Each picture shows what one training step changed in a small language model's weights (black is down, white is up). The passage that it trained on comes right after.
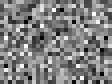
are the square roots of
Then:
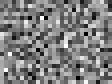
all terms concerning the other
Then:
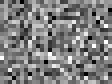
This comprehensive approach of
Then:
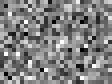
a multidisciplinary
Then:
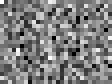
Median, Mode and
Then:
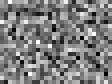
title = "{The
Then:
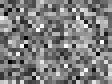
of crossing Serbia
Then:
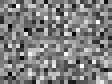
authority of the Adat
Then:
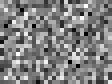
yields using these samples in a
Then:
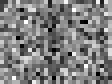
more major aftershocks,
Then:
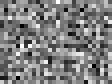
assuming real pole, the
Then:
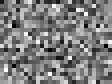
together with the boundary condition that
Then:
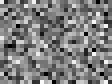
its contribution is negative.} To
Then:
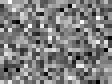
as functions of $\phi$, for
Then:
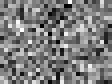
(MAGL), for
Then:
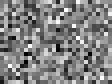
the distance across plane is denoted
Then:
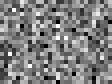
data, we have 11 common stars
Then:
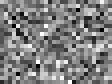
full-frame mode,
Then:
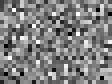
Now, we analyze the
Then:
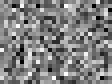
Another project, the
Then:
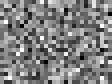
density, or the charge density,
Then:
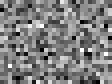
are challenges to assure the security
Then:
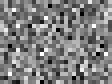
Bonn, Germany
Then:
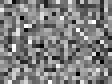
dex) to account for the
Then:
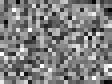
few months later,
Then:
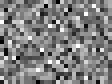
mixed solution was prepared
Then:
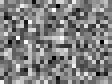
of the respondents had 1--6
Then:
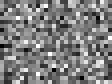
already existing particles. At this
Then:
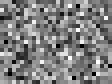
\infty $, holding
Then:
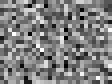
shorten the available time.
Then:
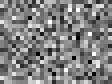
formalism is assumed that the
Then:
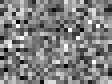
– is the lattice constant of
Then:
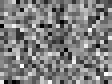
level of transparency helps
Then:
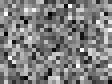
over a game tree.
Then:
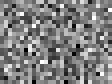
world, by listening up
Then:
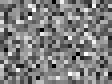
particle volume and mean calcium
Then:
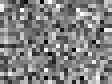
in its nature. Any process
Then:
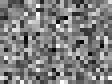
as an artifact to support
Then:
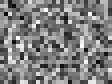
-lactones by the action
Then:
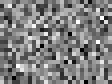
scale, indicating a high level
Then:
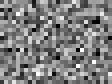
carried out in Europe approximately
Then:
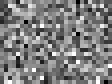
side of (7) is
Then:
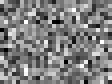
of a tracer polymer
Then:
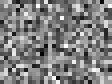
we plot the time dependence of the
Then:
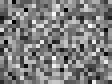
The imposed displacement was
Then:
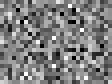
2. Literature
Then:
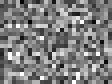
considered previously (Crick
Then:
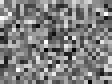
in temperature into an electrical
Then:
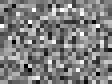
between formation scenarios} All the
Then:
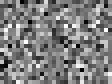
previously [22].In
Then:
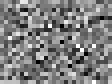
respect to $H_0$,
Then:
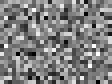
the results in Fig. 1 to
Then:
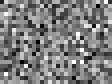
reduces the implementation cost.
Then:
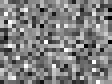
of the AdS-CFT
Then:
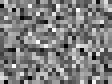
Amasya. -
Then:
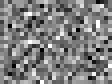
habe. Ich
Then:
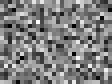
\end{table} To
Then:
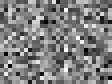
the finite resolution: two RG
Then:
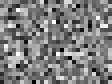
is capable of producing
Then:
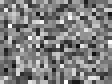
different sparsity patterns in the
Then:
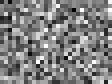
maximum for $\alpha = 0$,
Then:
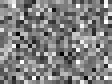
linear least squares fit of
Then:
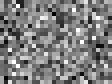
Golay code (24,
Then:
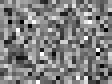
halo properties in isolated
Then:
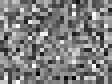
potential weak enough to explore
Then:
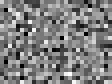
is highly filamentary,
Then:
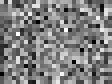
asked to enhance the
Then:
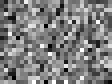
behavior of water molecules was
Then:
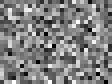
image can be considered for noise
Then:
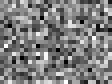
independently and to work independently
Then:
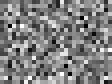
as extreme weather events
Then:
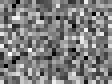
Specific Gravity
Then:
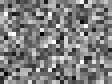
computing the aggregation
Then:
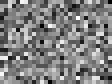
organs from marine
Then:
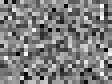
dependence for normal and tangential
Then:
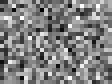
controlled by the terminal
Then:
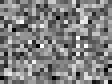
using susceptibility
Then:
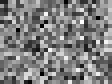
of equal treatment and equal opportunities
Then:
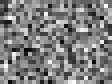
of the slow reactivity of
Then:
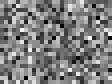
years of age and those over
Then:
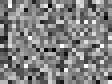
on data generated from same 5 cases
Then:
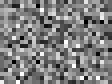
in the European context, the
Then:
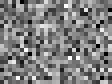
and interpreted differently within and
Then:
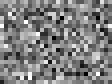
entire magnet. It must be
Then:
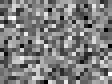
is responsible for both the local
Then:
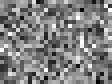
in a SmA LC
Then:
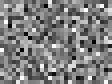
magnetic features, which cannot be
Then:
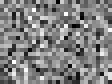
pain, numbness
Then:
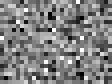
at maximal twist.
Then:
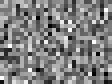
used to understand the content of the
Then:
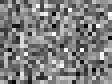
without any treatment, we consider that
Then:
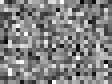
between the nanotubes,
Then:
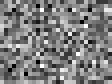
both urban and rural
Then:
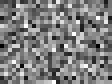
traced out analytically. The
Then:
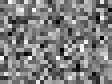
young ages. While
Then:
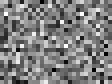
phase of the disease could last
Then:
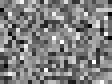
of the side lopes of
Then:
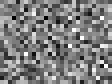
immersed in a
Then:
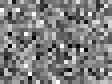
65m long Nordex
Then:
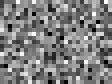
three fields cover (prior
